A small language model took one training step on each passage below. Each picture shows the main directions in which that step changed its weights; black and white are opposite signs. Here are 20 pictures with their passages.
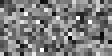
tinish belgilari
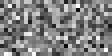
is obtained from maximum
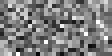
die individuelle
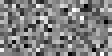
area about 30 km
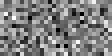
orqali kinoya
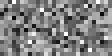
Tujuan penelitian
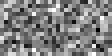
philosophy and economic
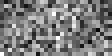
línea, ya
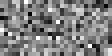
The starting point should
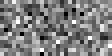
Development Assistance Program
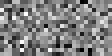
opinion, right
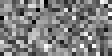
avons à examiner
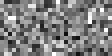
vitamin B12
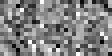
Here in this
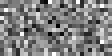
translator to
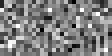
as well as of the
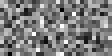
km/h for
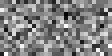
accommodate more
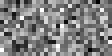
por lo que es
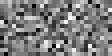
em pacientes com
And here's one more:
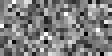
mathematical training. Materials
